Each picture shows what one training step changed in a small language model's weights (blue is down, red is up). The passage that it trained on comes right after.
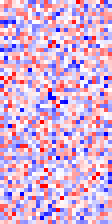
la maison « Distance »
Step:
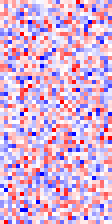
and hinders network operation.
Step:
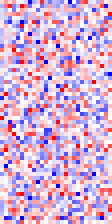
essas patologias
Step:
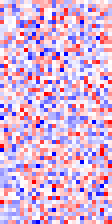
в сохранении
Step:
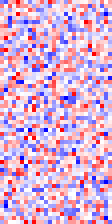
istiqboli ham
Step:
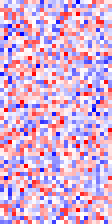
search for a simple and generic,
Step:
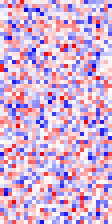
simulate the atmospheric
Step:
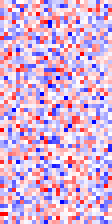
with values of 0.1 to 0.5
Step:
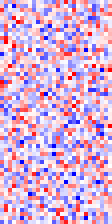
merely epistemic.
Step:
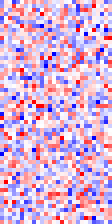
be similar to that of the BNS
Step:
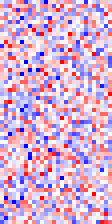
arriver. (Assessment
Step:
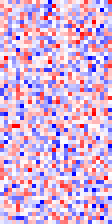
remarkable contrast to the
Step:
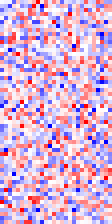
relatively small Reynolds
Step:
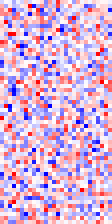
Kabupaten Kediri
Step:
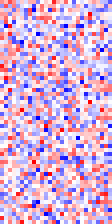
Dennis Sciama
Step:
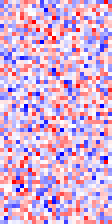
this, and our stress definition from
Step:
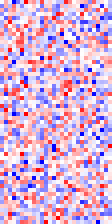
during different epochs: before
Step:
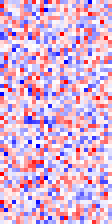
планов управления
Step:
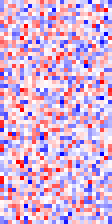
da pesquisa reside na
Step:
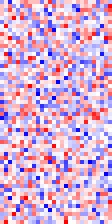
a derivative can appear in
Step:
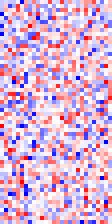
all the approximations, $h$
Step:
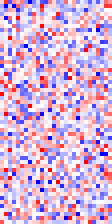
\lambda'}. \end{equation*} The
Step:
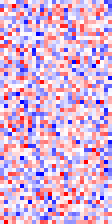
ma'naviy sohada
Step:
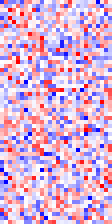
shown in Fig.\,1. The dimension
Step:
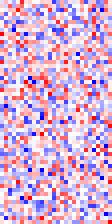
coordinate $R$ in the
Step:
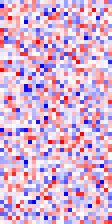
XIX asr oxiri
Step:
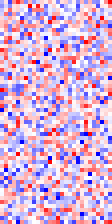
of the advantages of the
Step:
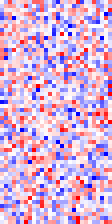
curve in Figure 3(b).
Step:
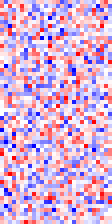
ilişkiye geri
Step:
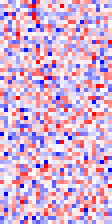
teleconference applications. In
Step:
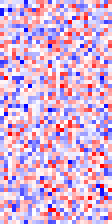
Davlat arxivi.
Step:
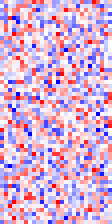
at least two characteristic temperatures
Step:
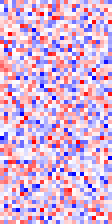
the gap energy, and much less
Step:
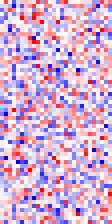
sentences in the same theme
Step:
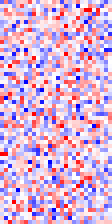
is mean-field like
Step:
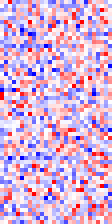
Bevölkerung und den in
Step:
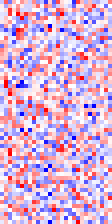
this result only applies when the RAN
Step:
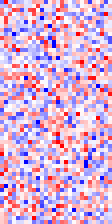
are then, by definition,
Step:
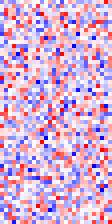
form of static harmonic
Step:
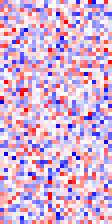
lavora tutto il
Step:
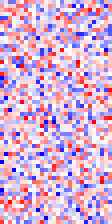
on a $p$-dimensional
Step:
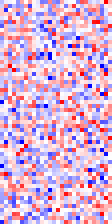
the used parameter optimization technique
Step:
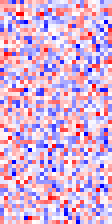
sharp rise at $m_\chi
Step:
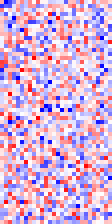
toward the well-observed
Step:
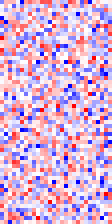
y a la innovación, y de
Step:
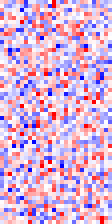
obecności wektora –
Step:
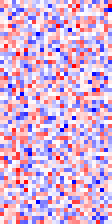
im Unterricht bis zu
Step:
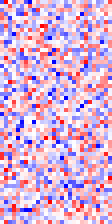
admitir**. Disponível
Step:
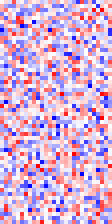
is dan bij ondernemingen
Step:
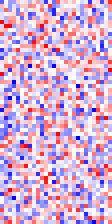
se précise dans les
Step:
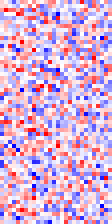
information necessary to forward
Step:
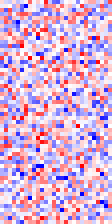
to three different constraints: 1)
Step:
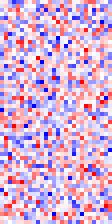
polynomial to the spectral phase.
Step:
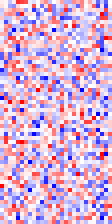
at trigger rates of up to
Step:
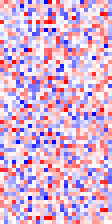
muhitida ijobiy
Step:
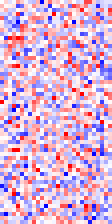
form in the thin wall approximation
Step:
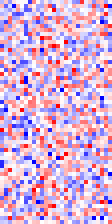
sur les bénéfices et de
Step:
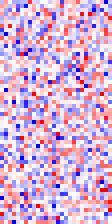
démographiques dans la
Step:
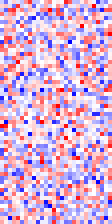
of Advanced Research in
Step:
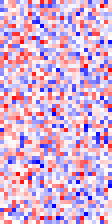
be qualitatively explained if
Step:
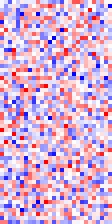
leisure activities.
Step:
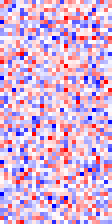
the bulk bands, one
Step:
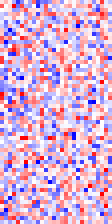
alimenticia local para proponer
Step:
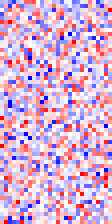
entire system. An example of this
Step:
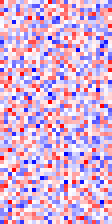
+\varepsilon \Theta
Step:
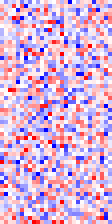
Keyingi hisoblashlar
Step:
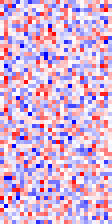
заміною плоских
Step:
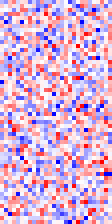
podcasts, conforme será
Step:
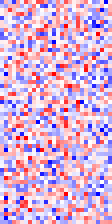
tries keys at the rate of
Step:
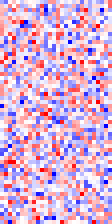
to presence of urban
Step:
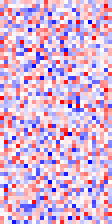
собой правовой
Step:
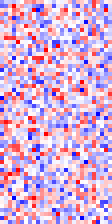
is necessary to split up
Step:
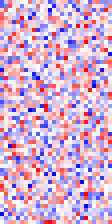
these analyses $\ell=\mu$. The
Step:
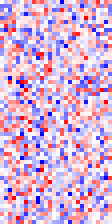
internas e externas.
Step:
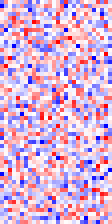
de tratamento podem levar a
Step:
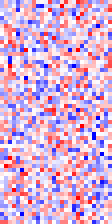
lattice constants and atomic
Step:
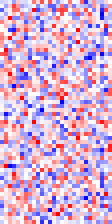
could be not negligible.
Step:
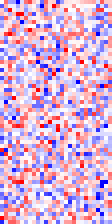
compared to ALMA measurements of
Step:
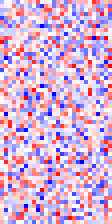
finite shot noise suppressed
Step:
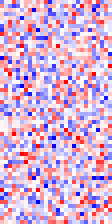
the $\chi^2$ distribution for
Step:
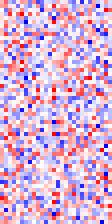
DM scalar $S$ of mass
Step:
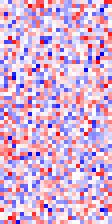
flexibilidade para o
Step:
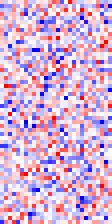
stała pod Warszawą
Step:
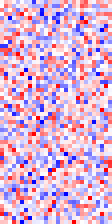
approaching 1, $N_W$
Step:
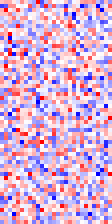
to get those written
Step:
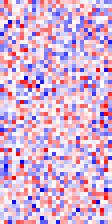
$\approx 50$ GPa
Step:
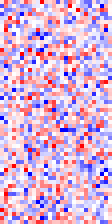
un Marks (Mark),
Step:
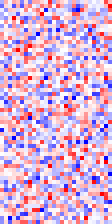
A mutual authentication and
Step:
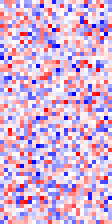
până la momentul
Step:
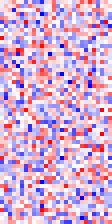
orientados hacia otros
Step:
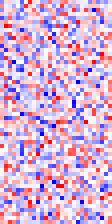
that consider the diverse needs and
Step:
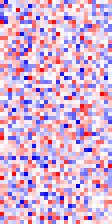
o'quvchilarning ona
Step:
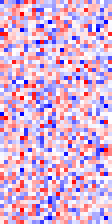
by e.g. finite element
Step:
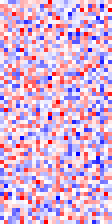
select an optimal subset of
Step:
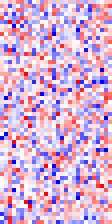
care separă conceptele
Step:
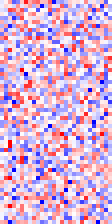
keV electron probe with a spot
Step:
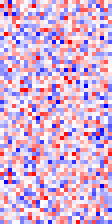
à l'identification des
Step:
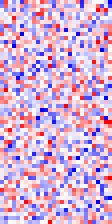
s$) between the state of a variable
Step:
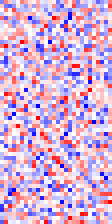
Services der Max Planck
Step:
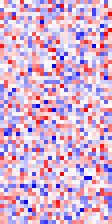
o'zgarishlarni aks
